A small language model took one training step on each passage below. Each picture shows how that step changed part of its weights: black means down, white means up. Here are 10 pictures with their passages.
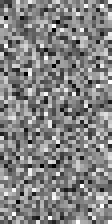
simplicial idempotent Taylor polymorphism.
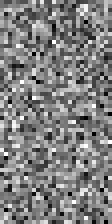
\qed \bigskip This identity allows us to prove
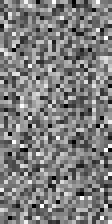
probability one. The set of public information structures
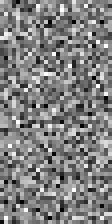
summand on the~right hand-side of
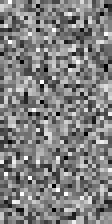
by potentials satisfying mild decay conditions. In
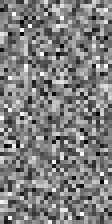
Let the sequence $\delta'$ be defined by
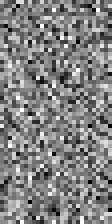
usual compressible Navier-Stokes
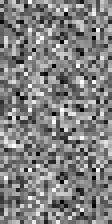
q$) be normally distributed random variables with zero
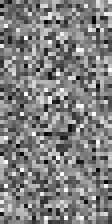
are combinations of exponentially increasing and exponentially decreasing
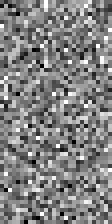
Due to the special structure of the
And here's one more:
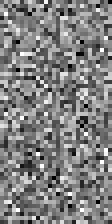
\cdot \pi \cdot i .$ The
